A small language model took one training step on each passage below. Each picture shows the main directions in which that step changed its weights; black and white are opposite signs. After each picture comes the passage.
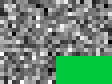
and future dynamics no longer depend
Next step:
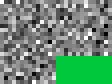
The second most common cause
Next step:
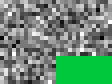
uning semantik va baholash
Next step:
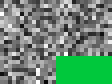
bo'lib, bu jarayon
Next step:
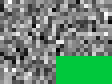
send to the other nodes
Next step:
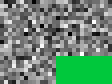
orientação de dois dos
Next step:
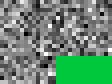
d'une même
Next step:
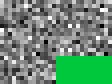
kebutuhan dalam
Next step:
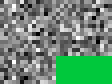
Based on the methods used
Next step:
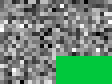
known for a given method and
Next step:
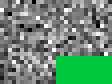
remain at a nearly constant
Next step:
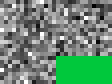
measured proper motions,
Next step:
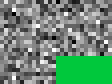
такие информационные
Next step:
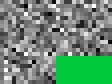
Mazkur maqolada
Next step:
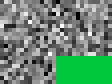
integral cycle number.
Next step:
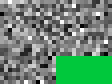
the wave-heating
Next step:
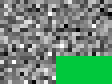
of the Hubble
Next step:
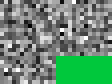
de Terminalia
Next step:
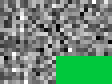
yang dilakukan dengan
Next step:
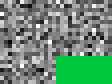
We have that the cross -
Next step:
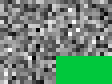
shaxs sifatida kamol
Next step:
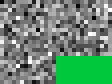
'La integración de las
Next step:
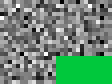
aan de Erasmus
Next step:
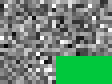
of the properties of galaxies in
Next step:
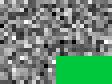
Os resultados mostraram
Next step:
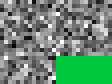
and muonic ones for
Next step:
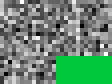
extraída durante el
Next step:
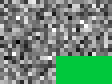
que esta é compreendida
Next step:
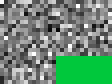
each observed SED.
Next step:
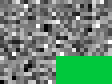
ko‘p bo‘lgan
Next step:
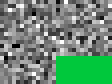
(a) corresponds to the
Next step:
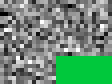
narrow gap more than
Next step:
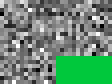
time. Including all
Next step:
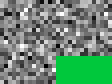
{Datta},\ and\
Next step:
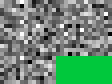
bestehen. In
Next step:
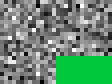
shaxslar, din va
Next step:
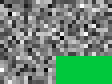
que parámetros como
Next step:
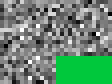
in the optical response:
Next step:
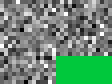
the following estimate: $D
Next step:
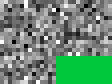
0.1 of the
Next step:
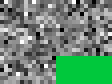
\left( e_h
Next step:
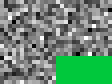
an explanation for the
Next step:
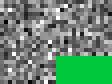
من المعاملات
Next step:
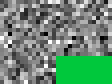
Mellin space, and
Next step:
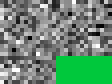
el diagnóstico y
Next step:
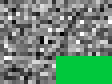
create a downwind
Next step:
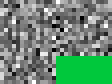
between redshifts
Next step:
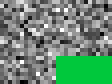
proposed here, as interpreting
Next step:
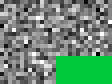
specific types of edges,
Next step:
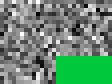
not directly in terms of matter
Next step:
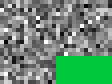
geeft u een heel
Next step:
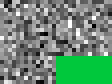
than the simulated results,
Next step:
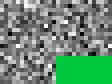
capitalization of stock
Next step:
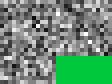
those generate the horizon.
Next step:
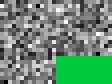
after inflation was proposed,
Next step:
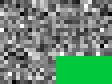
spectrum), as expressed by the
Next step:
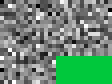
la discusión de los
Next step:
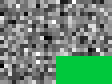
– Тошкент:
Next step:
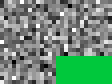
için hukuken
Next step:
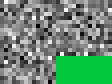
disciplinaires en
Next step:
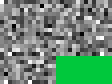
juda kam va sekin
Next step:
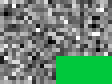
dimension is recovered from
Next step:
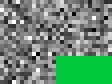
the strengths and limitations
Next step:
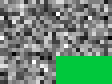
officiellement en 2022
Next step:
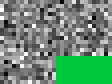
entangled basis the
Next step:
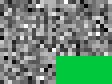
pace of surface processes on
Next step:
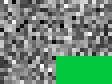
bazalar ochish
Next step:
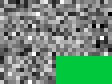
the repump laser is
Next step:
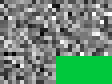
proposed in Farmer
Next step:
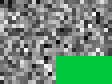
generically solved by
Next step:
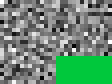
busy hours in
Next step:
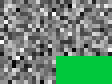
ki, kamusal
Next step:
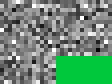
Finally, we performed a
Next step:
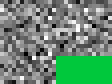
in the $V_{\rm
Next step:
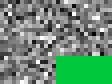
when compared with the standard model
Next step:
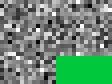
used in paper I. The
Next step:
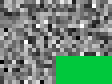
hyperparameters governing the
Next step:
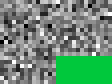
Riemann Zeta
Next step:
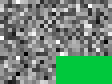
Republic of China.
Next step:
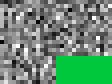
3% tenía más de
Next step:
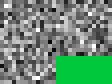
**Pixel density**
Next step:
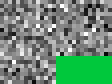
the phase transition point basic
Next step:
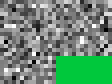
and the TO.
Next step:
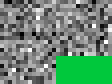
For optimization tasks like
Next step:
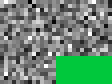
the NG's number of
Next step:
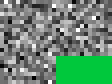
bodies experience
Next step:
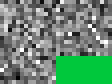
amalga oshirish milliy iqtisodiyot
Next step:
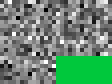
the TeV band, where
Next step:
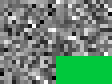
Kummer kompleks
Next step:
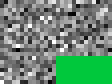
%% Figure and Table counter
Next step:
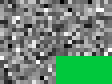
– ogni lettore
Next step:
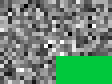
giving the improved formula
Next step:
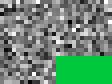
sunniy intellekt
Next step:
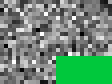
du pêcher,
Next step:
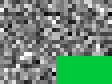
do drzwi i
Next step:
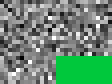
In a finite lattice, the
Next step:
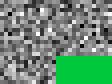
\approx 1/\lambda
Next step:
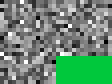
zou hebben.
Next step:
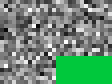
the simulation to match the
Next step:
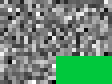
magnitude estimate is concatenated
